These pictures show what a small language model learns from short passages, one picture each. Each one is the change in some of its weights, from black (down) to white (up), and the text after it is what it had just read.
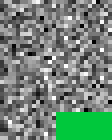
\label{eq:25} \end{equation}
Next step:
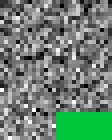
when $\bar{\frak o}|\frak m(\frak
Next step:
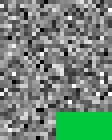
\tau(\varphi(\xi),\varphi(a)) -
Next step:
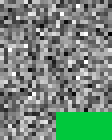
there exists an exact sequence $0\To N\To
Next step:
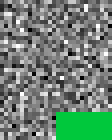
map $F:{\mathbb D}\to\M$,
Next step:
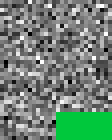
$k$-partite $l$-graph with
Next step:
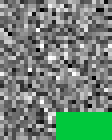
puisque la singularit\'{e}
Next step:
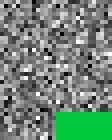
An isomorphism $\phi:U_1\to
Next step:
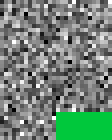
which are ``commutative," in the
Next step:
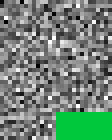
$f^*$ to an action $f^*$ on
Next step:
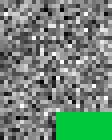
Norway, \newline {\tt
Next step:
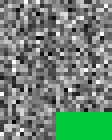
notion of Gorenstein projective dimension for
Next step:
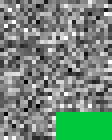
\hbox{if} \quad x \leq
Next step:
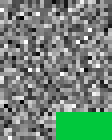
Section~2 we recall briefly
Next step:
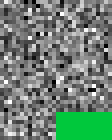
that if $\boldsymbol{V_n}$ is a
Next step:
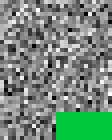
Vlasov equation, \textit{Journal
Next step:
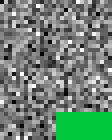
matches continuously at $t=1$,
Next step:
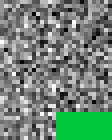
and hence the attracting fixed point of
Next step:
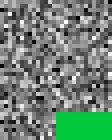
charge carriers within the conductor
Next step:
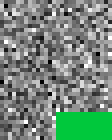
By Lemma 2.6, we obtain \[\small
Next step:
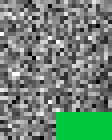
and bayes estimation for mixtures of
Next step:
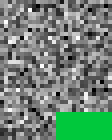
a-1.$ From the above, we know that
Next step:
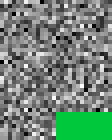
Algorithm $A1$ starts with a
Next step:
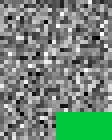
$|w| <L.$ For any $\tilde
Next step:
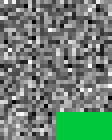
simultaneously, and search for
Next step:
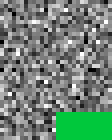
which is applied to coordinate the agents
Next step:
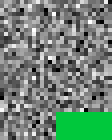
given by assigning $a \mapsto (\{
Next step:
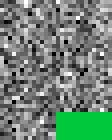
(see also the hyperoctahedral group
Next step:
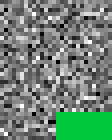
The results reveal that analyses which
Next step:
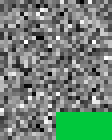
(a) Let $F$ and $\tilde F$
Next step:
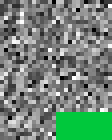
the source-free field equations are
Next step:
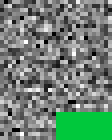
minor. However, the game
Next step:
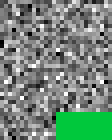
curves through $d(d+3)/2
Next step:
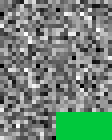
fixed divisor $m \in \N$
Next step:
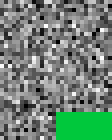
and Lemma 4.1.4 imply that
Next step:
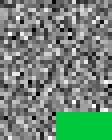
``RL equivalence''. We write
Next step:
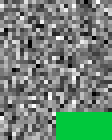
connectives} because they induce the structure
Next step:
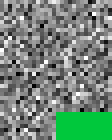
Proceedings of the 2004
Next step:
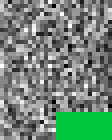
condition and, furthermore, whenever this
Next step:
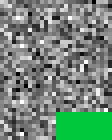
envoyant $G$ sur $\{f
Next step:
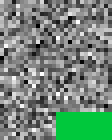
In this case, the parabolic
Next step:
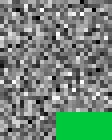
=\de _6$ at each vertex of
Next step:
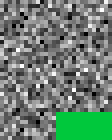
this is essentially as easy (or
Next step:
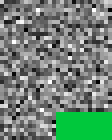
the coordinate $y_n$ as the
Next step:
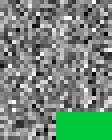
\vspace{0.15in} It is
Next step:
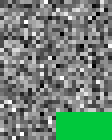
strip $S$ that contains the real
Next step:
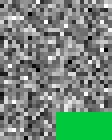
\begin{align} N &= (X -
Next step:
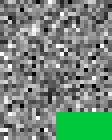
exists $0<u_2 \le
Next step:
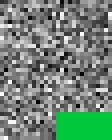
be a suitable weak solution. For any
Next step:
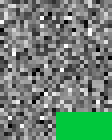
for any vector $\zeta \in P_\gamma
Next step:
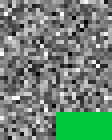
Hence, $diag\,(n)$ has no
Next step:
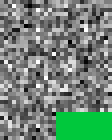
defn} In \cite{Man2},
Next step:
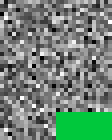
be regarded as a morphism in
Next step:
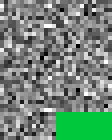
global morphism is due to the
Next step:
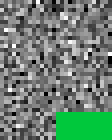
is an algebra essentially of finite type over a
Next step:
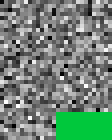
the importance of utilizing complex
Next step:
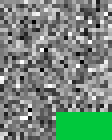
following identity between \pgcvs
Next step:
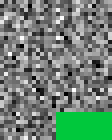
seem a natural choice in order to generalize
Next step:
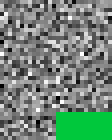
since $f$ is bounded. Set $y =
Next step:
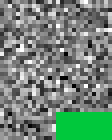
the limiting behaviour of these probability
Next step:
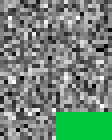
swept out by elliptic curves of
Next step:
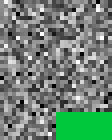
$k[P]$ by restriction of its action on
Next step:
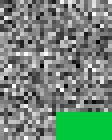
cancel out. In the first line we use Lemma
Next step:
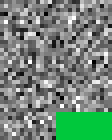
x,y\in X. $$ Here
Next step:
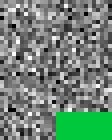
and third batch of experiments
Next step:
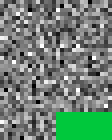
the induced morphisms of distinguished
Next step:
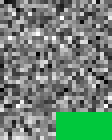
the right-hand side is bounded below by a
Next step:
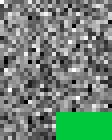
is proven. \medskip Next, denote by
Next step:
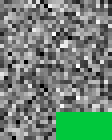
fast variable $ v_{t}^{\epsilon}\in
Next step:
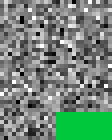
that Theorem~\ref{distribXY} holds
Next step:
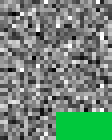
\rangle$ or simply $\CVX\langle
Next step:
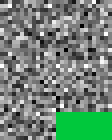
\subseteq \mathbb{R}^n$. For example,
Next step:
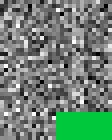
is then specified in which a
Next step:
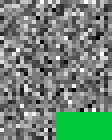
this also implies that the scaling constant is $1$.
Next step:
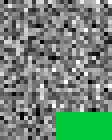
characteristic class of that covering. The dual
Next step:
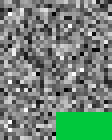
\bdry M$. The construction is completed by
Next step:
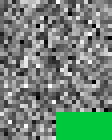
diophantine equations: \begin{align*}
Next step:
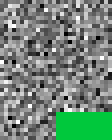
a solution of TCP$(q,{\cal
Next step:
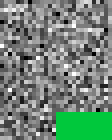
constant support and guidance. The
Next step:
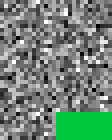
\begin{pmatrix} \omega^i_j &
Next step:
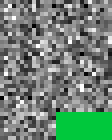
and recovery of sparse signals
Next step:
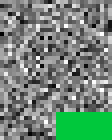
\begin{NB} Changed.
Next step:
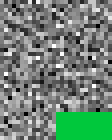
hermitian metric on the bundle
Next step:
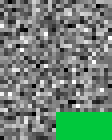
and $\varphi_2$ are contained in the
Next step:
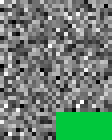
performances of the proposed estimation
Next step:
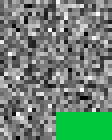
a time, the heuristic is applied for
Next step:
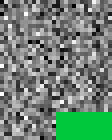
light-blue represent the
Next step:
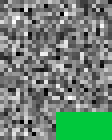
x} u(x)\,dx$ is the
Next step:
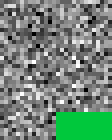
education, these applications seem to
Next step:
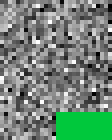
Estimates for the Distribution of
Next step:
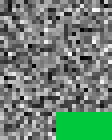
here we omit their proofs.
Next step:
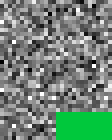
1$ \item $\forall n \in S,
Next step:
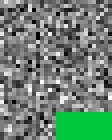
and $H_{i}$ is regarded as a
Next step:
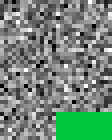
an eigenfunction of $T_p$ when
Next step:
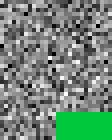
strategy}. Following this
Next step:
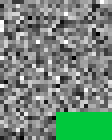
Assume first that there exists $s\in S$
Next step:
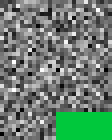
use of exact composite quadrature for
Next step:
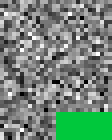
goes from $m_1\in M$ to
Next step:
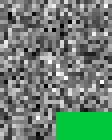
have a quantitative recurrence
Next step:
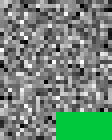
theory given in Appendix A of Withers
